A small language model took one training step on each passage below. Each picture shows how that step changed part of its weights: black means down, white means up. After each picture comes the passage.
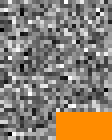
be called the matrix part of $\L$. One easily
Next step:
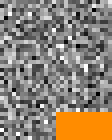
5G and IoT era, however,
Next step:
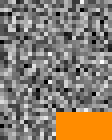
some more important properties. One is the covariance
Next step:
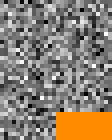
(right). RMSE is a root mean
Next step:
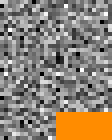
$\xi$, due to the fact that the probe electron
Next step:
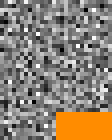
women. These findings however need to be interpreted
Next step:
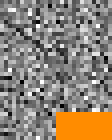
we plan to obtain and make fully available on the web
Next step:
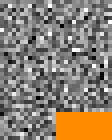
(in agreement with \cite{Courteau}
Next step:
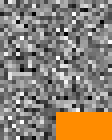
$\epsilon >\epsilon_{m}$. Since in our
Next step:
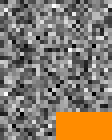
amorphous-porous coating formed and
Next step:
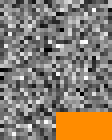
kaons, and it is possible that a
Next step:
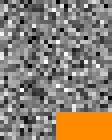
2.2 Methods The methodology of area measurement
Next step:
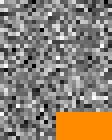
contrast curves of the IDPS observations. The complete
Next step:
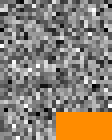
which are required to bring the high apparent
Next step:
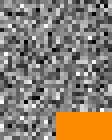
of autocorrelations with the same entropy was
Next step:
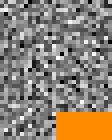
non-standard couplings as complex numbers which can vary
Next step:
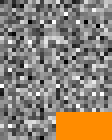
$p_y$\} (triplet
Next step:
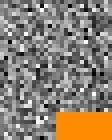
\end{equation} The obvious further advantage of
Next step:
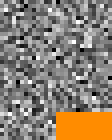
structures favours the attractive interactions without
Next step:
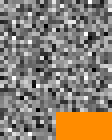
and then runs away, whereas with the
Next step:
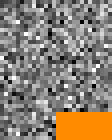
value of $\nu$ corresponds to typical values of
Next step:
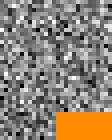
the device we study is thicker than the collector
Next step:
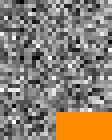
$r_\textit{rounded} \approx
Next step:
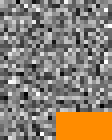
time $T_{Q}$ rapidly increases with
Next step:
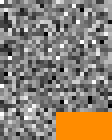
be quite decisive. We denote the overlap
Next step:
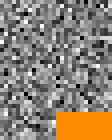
of sign language or is unfamiliar with
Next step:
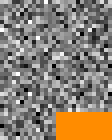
save space, for instance on 8 bits, and
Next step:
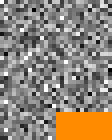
these provide good test cases for the method. At the critical
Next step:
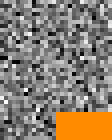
to interpret the surplus rotation velocity of the
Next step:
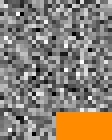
for the multipath channel (MPC).
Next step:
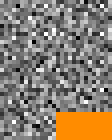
of a deformation leads to non-trivial
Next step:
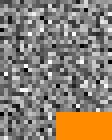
The authors are grateful to A.
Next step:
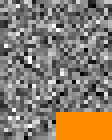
have introduced the relative probability method to derive the
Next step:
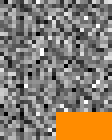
to resonance frequency. We refer particularly to a
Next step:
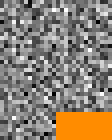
and outgoing muons and at least two
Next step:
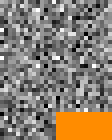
not detected. The second step of the transformation is
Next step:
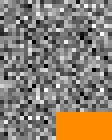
To facilitate comparison with experimental data in a
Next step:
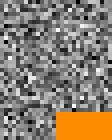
third order, respectively. They determine the probability density
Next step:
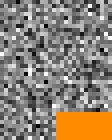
range (4.4 and 4.2 respectively). For
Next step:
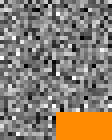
sum rules method. With the calculated form factors, the
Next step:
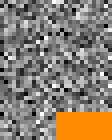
the entire data collection, not the frequencies in the
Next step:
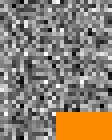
that both quantum actions leads to free theories. %
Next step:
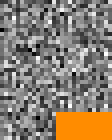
main motivation, however, comes from the physics
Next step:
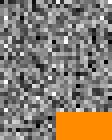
the degree of segregation under different drop heights
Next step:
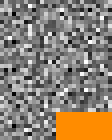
allows SQL and PL/SQL
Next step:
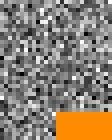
the security constraints of different provider types:
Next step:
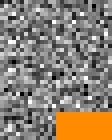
), \label{eq:bb} \eeq for
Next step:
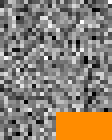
cohomology in degree zero gave the algebra
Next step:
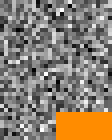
kinetic inductors reduces length of the
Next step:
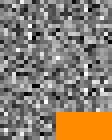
across PEs. At the array’s
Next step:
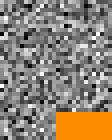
themselves in a Planck distribution,
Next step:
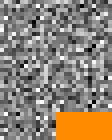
potential interconnections. {While
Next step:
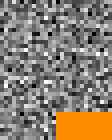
by incorporating independent constraints from both bands.
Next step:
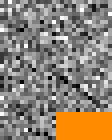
scale of the Z boson mass to be:
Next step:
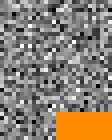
30 meV was obtained from the BZ for
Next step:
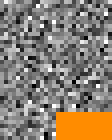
is a solution. As the limit generically simplifies
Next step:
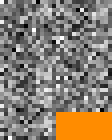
Coulomb repulsion. This line of reasoning
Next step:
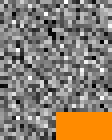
$\alpha/L$ contributions. This should allow to
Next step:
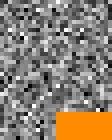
a $512^2$ simulation. Here, it
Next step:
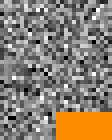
QCD techniques\cite{KMR,KMRmm}
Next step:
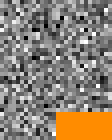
for notation brevity, we indicate with
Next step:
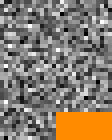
decompilations produced by \metadc, we
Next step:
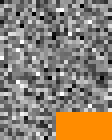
structure of an original gauge theory, it is possible to determine
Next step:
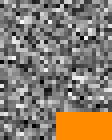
the primary process in all spark discharge.
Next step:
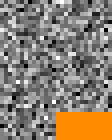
region with very similar network coverage. Additionally,
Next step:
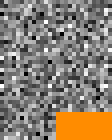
Thus we obtain \begin{eqnarray} \centering
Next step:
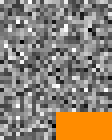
an $L$-element ULA, it
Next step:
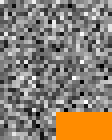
with $r < 5$ arcmin is 21,
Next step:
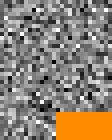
$x_p$ region, we find a total yield
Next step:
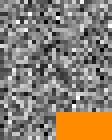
is used. After this step, the problem has become
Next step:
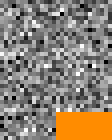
description of regular light-like polygons with
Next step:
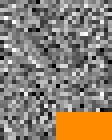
Here, $h$ is the jet radius,
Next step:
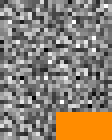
= 2 G M / c^2$). On the other
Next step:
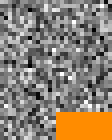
\eeq Hence, the $N=2$ theory
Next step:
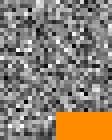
procedure. The number of times $(N_i)$ the
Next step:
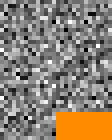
priority patent applications filed by a
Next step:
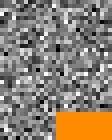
coming out from the SFT or the
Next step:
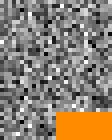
for each , we can and obtain a rank list
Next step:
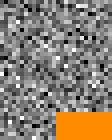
1$ convolutions followed by a
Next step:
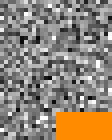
and $l=1$ (black), for the
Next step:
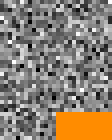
that the first finite-time Lyapunov
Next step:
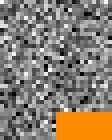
contribute to the emergence of the
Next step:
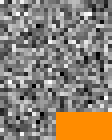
form. Brahe edited a shorter version
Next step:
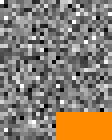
In this work, we have analyzed the public
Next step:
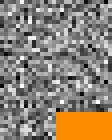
strings (and fivebranes) necessarily
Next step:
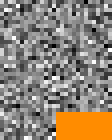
young, deeply embedded
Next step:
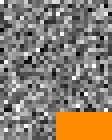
variation of $A$ is very simple, it gives
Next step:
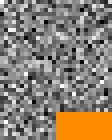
a single component, trapped particle cloud is characterised
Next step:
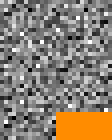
communication round, it is interesting to find that such
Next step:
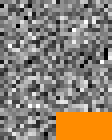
the constraint given by the Fourier transformation, also known
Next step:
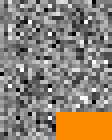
This connection between quantum gravity and cosmological observation represents one of
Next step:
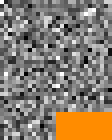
stiffness, which has the engineering dimensions
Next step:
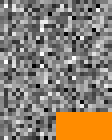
corresponds to the index on $S^2\times
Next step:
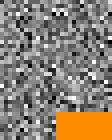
retinotopy dataset from the Human
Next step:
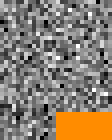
from the science field and therefore depend solely on
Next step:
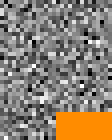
the scattered wave. By conservation of angular
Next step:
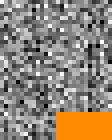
CHARA observations. \section{From
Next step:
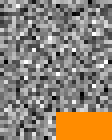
show the scattering length $a$ and the effective range
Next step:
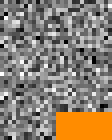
surprising since null locations are dependent on
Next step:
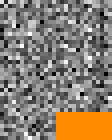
the fermionic Fock space is an eigenvector of
